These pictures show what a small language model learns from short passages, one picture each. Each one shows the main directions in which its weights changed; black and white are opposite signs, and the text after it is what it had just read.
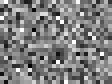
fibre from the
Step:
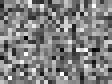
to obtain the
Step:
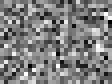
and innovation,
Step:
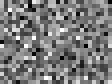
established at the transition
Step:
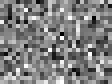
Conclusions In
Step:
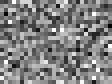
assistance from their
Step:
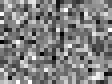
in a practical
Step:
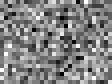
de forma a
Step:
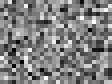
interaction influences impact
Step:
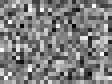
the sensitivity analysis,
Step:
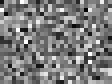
orientations introduces
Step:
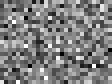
скла з
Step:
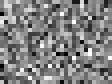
simple mathematical
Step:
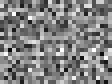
of the system,
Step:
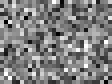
a study reporting
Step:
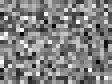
by a Pauli
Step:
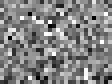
a local sink
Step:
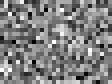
second phase uses the
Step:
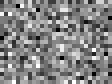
also notably
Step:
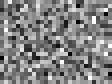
– virtual
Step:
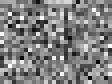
Figure 2.
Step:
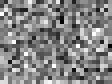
prior to and after
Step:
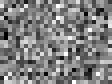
the input file.
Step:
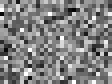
Awareness of Social
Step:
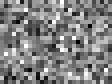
a surge in
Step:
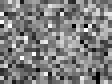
with maxima
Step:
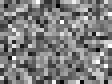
psychological characteristics and
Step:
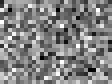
flows down the
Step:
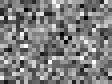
performs a linear
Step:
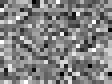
is due to
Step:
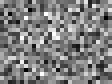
any biased simulations
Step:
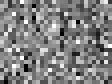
Ofer and
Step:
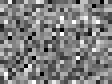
When authorized
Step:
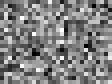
va kelajak
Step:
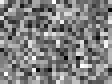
planning the next
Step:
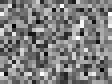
reduces the flexural
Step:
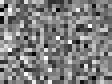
tissues of
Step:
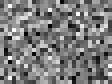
most important and fundamental
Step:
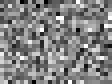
First of all -
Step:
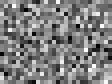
such as carbon
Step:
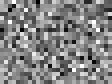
examined (%)
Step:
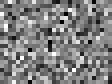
Strains 19
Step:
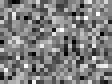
containing different error
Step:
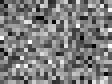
these rivers
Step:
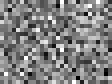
spreading and
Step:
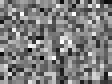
monografiya /
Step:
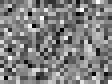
places a constraint
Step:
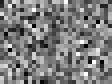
without physically
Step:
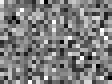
of smart phone
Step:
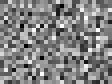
which the men
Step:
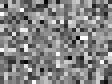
field of view is
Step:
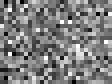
mortality was
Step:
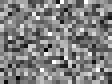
ser utilizado
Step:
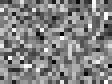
semantic communication
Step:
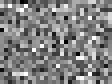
two on each of
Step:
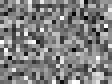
present and evaluate,
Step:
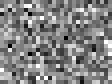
J}$. The approximation
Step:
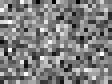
legs were also
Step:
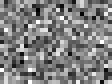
local –,
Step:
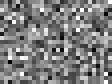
of xSDK
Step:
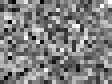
had 17 items and
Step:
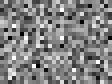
towards Ram.
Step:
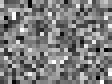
by the underlying free
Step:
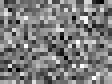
generated new jobs
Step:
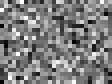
report also includes an
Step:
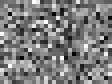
Table 2. Table
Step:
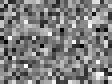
and Effects
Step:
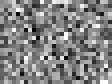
items comprising
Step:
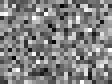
neurons overcome the
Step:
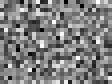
each star,
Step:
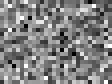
chores and
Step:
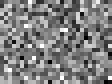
belong to the same
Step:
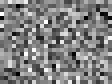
bir kadın
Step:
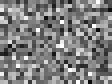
« gestion des
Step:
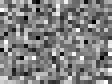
are revealed; the
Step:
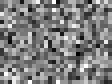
MA was previously
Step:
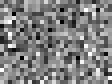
kind of
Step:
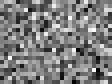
and precisely than
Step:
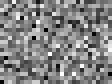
might be related to
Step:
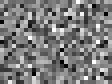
we build a
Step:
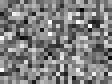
in Anambra
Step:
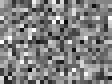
the plan to
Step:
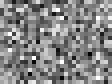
efficiency on samples of
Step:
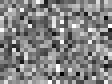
initial runner and
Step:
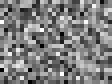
this, it is
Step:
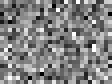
Consequently, young
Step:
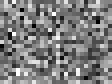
statements related to
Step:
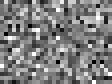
for empathy
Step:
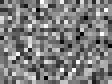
GEANT simulations
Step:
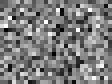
glow. A
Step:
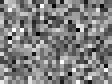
most diverse parts of
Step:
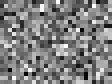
sample size which is
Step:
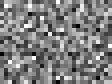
direct transition to
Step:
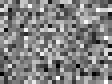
the $\theta$
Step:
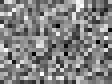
holomorphic currents.
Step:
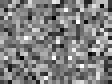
na validação das
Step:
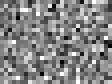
coronal, and
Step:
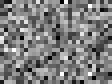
be understood if
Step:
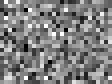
an attractive possibility
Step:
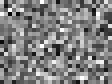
magnetic field provided by
